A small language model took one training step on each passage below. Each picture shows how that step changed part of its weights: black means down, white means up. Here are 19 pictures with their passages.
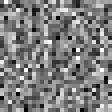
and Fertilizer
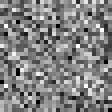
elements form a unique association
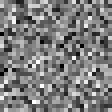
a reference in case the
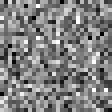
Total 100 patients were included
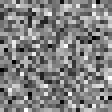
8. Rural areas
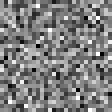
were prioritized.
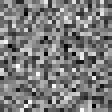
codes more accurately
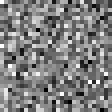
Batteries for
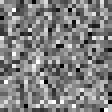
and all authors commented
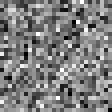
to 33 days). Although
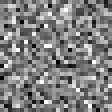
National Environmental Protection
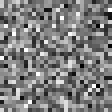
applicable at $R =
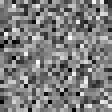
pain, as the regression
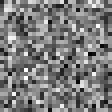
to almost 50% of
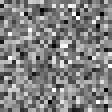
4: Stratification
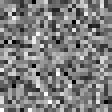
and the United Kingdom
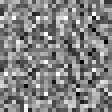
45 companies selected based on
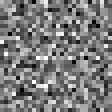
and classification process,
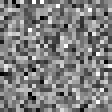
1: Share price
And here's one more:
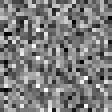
is driven by both human
